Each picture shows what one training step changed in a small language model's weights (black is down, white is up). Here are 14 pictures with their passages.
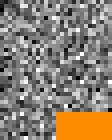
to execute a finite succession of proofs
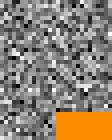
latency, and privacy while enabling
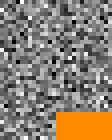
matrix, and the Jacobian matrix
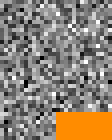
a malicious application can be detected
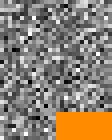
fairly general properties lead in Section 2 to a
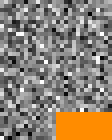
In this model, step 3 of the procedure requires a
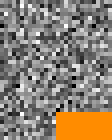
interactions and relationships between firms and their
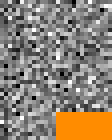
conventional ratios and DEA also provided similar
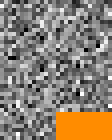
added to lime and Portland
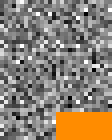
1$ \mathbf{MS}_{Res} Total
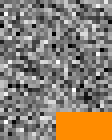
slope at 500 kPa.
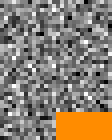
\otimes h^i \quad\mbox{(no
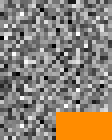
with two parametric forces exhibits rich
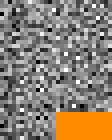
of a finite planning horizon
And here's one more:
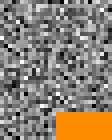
monitoring of the water cycle in the
